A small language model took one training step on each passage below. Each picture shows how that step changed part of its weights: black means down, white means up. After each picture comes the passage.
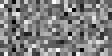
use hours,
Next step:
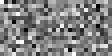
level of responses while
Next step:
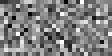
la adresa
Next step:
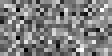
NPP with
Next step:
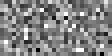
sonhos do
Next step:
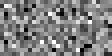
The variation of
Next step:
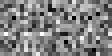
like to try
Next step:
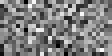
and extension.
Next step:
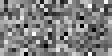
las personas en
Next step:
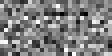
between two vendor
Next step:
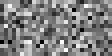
with uncertain
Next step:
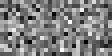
the delayed
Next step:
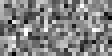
de ayuno
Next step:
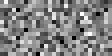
of scope of
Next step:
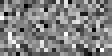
que a publicação
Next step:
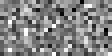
of choice in
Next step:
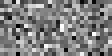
robust data on
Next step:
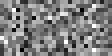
should be involved
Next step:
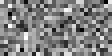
market economy
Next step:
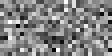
a feature of a
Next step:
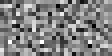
method relying on
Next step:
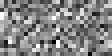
", Journal
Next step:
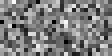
them as basic
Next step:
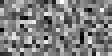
an expansion
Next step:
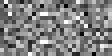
negatif dan
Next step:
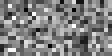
location X would
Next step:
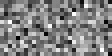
climate on
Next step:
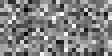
Environment IP
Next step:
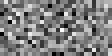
and corrected
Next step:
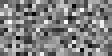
refinación y
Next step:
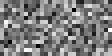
coordinate system
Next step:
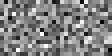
dos entrevistados
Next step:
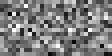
approved the
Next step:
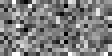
complete the
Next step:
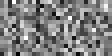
tomon va
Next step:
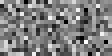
and effective drug
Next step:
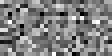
recent trends
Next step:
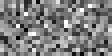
of medicine,
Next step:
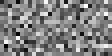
represent attenuation
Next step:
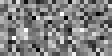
need to include
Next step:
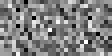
between the target
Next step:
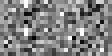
teso allo
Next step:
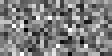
they form the basis
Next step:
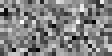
The work presented
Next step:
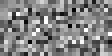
de comunicación
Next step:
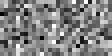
Consent Form
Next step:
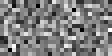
coordinated by
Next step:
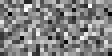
Refereed and
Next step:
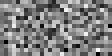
andesite and
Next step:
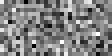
for supply
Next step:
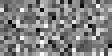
dan menyusun
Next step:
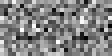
the Field of
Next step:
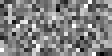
WP3, both
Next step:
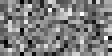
3- group,
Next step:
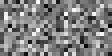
de la primera
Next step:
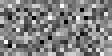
which were found to be
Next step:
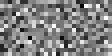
students studying at
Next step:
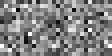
stay was the
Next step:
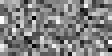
for the development of
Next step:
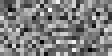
to humans,
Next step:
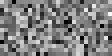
outlet. The
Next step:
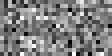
в тому
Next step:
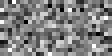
study aims to
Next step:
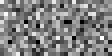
implant. It
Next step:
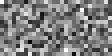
y población
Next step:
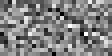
and whose direction
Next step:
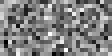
presented per Work
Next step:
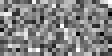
a paper in
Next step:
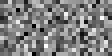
Care Study
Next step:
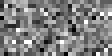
se descarta
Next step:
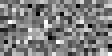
- Rosita
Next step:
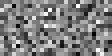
also holds
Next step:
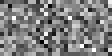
Turkish in
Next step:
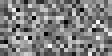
local) between
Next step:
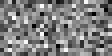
do Programa
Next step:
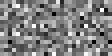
o personagem
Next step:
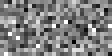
the Transportation
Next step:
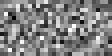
passes the
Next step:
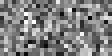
who encounter
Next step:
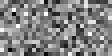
help for
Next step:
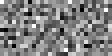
food consumed
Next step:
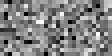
mas compreenda
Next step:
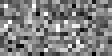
layer and
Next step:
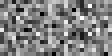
complex power and
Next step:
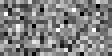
Gestion »
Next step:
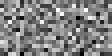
is necessary to
